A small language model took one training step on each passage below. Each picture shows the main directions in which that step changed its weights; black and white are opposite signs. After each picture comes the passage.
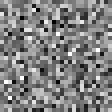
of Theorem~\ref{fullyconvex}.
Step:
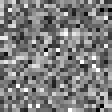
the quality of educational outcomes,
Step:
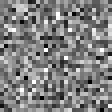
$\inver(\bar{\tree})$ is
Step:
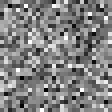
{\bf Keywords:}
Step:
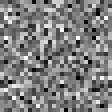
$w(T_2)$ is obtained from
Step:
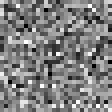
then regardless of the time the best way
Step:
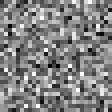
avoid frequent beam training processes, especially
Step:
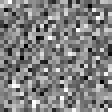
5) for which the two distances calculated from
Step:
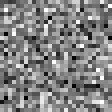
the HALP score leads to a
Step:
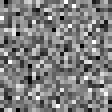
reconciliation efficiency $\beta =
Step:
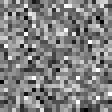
\textbf{Theorem} {\em Let
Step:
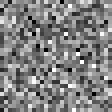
boundary estimates above have applications in complex geometry.
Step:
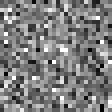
$u$ can be assumed to be an
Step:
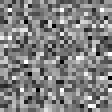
the commutant of $T$ contains only series
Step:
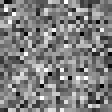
using the RSSI of the signal from
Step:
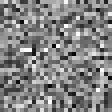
et al. Recent progress in
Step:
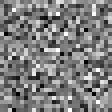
to questions about student satisfaction
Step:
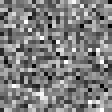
A. de Bruijn³,
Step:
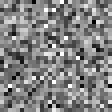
at the ground level, at a distance
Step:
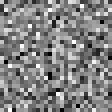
that all hypotheses were fully supported.
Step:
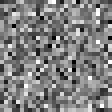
by both $\pi_1$ and
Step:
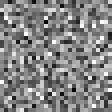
$e_k$ are the cohomology
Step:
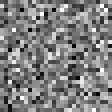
are parameterized by the projective space
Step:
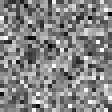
iv. Priority management -
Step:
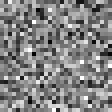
issues of energy efficiency and enhance the
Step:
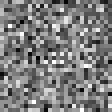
ROM. ➤
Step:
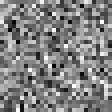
classes of subschemes are there. Let
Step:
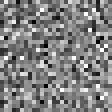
comprise projects related to specific signaling
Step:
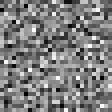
parity. The remaining automorphic
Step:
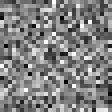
$\lambda$ small, $P_\lambda$
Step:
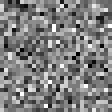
multiple heterogenous cost scenario.
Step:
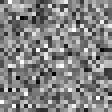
patient exhibited good periodontal stability
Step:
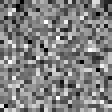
Pedestrian Bridge 70
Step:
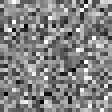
G. Panati, this can be obtained
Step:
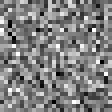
*Archiv für
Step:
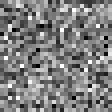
proved that $G(n,3)$
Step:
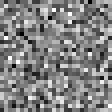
a home in the ocean at the
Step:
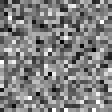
Archive and the Medici
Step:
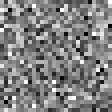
determined by $w$ (maximality
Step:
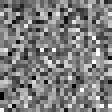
of the entry stage, currently
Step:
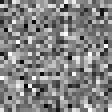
trivial, that is, the restriction of a
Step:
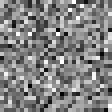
coil. Microcontroller and
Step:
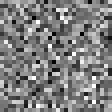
$t\in \lbrack
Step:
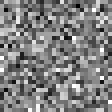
climate change adapted management plan promotes a
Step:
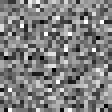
and 2) path-following performance defined
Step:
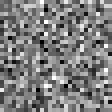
The first week produced 5956
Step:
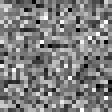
to \eqref{kug}, each
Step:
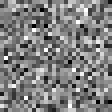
Infectious complications in
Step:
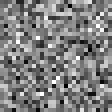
a word appears in a sentence
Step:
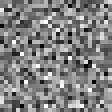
aspects of the belief system is
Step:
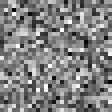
part of the boundary of that box'
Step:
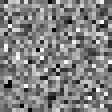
and/or multiple hDR cells. A
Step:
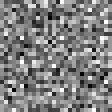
i.e. the network arcs have
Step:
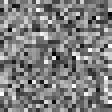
paper, we evaluate the impact on network performance
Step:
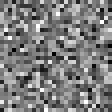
non-obvious in the sense of
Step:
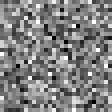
} &:&M\oplus N\rightarrow
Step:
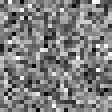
publication in Data in Brief and
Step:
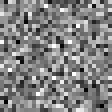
minimisation as a strong motivation?
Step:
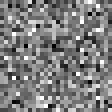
Csik{\'o}s studied related
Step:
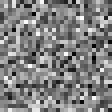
Firewall logs play a vital
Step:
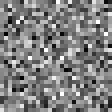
of theorem 2 and 3 would run parallel
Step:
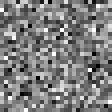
including reshaping their longstanding
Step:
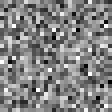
were obtained for testing. Production of
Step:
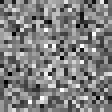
access of SMEs to ease
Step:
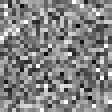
sequencing and protein recognition.
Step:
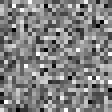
is personal fulfilment, the
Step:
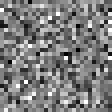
aspects of it such as planning,
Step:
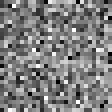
and the wells would have been the reason which
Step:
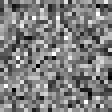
model, because of its ability to generate many
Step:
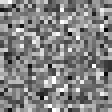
the type of procedure, at approximately 12%
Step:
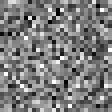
learning based energy efficient and load balanced
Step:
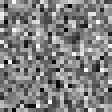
will allow us to conclude the same statement subject
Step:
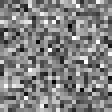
with the said surgical operation.
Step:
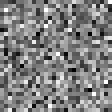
the variety defined by $P$, admitting
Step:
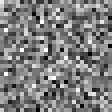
respectively. They also have some applications in
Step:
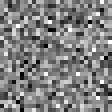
RNase, so treatment was 50
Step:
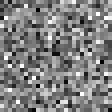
Now let $\phi(r;\alpha)$
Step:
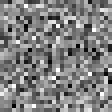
$d = 0$. It also holds when the
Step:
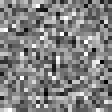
Keywords: myrtle
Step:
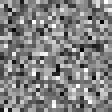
for fractional case and [11] for
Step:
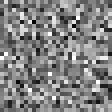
function we assume the Dirichlet boundary condition
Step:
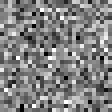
$C$. Lastly, there are
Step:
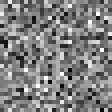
level curve $v=a$ is therefore
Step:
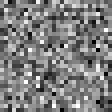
minimization sequence $\{u_n\}$ of
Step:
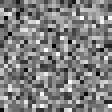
systemic osteoporosis
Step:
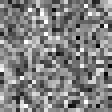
Main causes of dynamics Identified
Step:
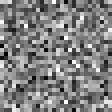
So, if necessary, we consider $\log
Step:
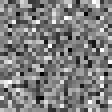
dashed line is the switching
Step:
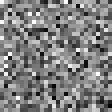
\paragraph{Concrete example
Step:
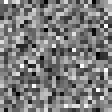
Martin Abadi.
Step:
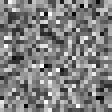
programme in Benue State and include
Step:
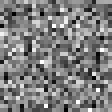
of (\ref{1}) for arbitrarily
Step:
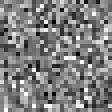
TA1 after further consultation.
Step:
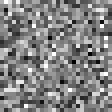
dispel the mystery of
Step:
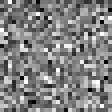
government areas (WP 1-5).
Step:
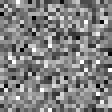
technical equipment); - narrative
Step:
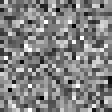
collar (ref) ref White
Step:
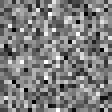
flexible substrates.
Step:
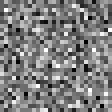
goal of any researcher is original
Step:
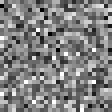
her hypertension, calcium
